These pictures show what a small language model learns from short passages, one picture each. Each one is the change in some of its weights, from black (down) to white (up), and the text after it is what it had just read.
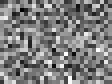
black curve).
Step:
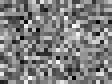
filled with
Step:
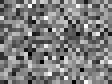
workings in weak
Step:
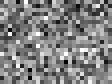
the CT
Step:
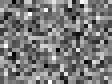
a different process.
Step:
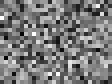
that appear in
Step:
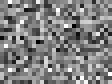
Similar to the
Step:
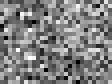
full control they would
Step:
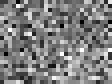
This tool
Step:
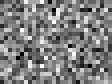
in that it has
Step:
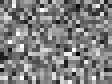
be accepted
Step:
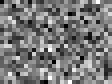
com sistemas
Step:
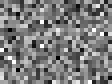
laste van de
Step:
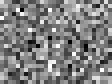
domain $D$
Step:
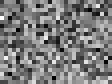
that due to the
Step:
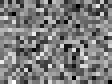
diffusion equation
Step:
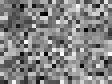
two relations to obtain
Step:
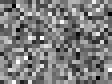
for very large
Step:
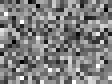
parameter in the following
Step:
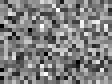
is subtracted
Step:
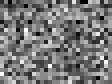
the first moment,
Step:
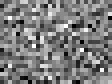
model stakes
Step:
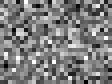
the results are very
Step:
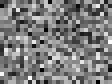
deduced from
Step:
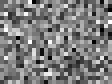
this short note
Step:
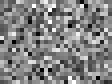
acceptances and
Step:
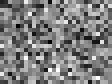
study, that the
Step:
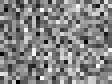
contains the square
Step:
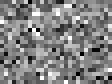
promover a
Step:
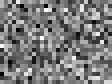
as family,
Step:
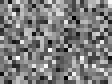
que se han
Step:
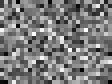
indicators of a
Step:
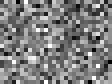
the maximal
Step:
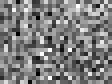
cuentas por
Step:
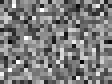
be transverse to
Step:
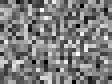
in the input images
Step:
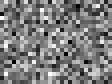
has a finite
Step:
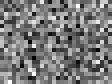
In this section,
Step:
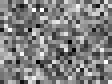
and \(t
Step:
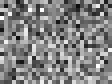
of the operator
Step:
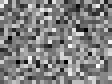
satisfies the conditions:
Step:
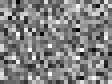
uniformly over
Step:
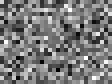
la propia
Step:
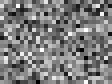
terms and loop
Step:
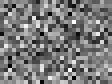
pensando na
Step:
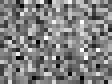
we may assume in
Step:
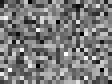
a way of
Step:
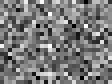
can approach the fundamental
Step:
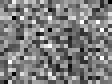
this can be
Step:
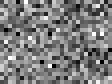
the angular
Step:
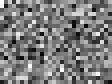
waves in
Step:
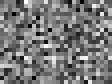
this process.
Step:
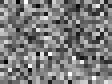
the basis of
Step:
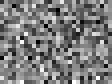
At this
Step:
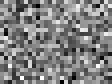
every group of
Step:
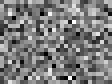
concerning other
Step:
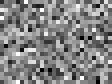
with distances
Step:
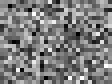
os riscos
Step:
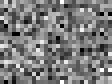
Then A) the
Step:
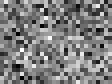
related matrices are
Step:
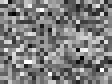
edges show
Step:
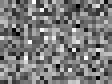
change. the
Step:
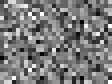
Frota e
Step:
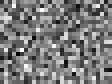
be an isomorphism of
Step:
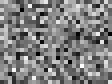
dimension and the
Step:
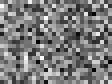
heating the
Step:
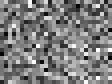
theorem could also
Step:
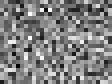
origin of the
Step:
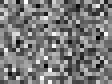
the initial state
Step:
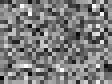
o meio
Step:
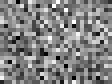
security to
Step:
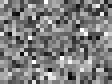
plane wave coming
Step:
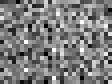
to monitor
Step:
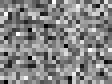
three different temperatures
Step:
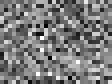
only need to show
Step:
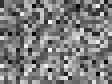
que, de
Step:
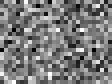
the second term.
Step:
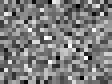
show $\varphi$
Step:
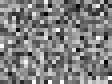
normalized to the
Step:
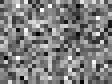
the remainder
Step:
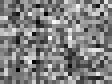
one scalar, the
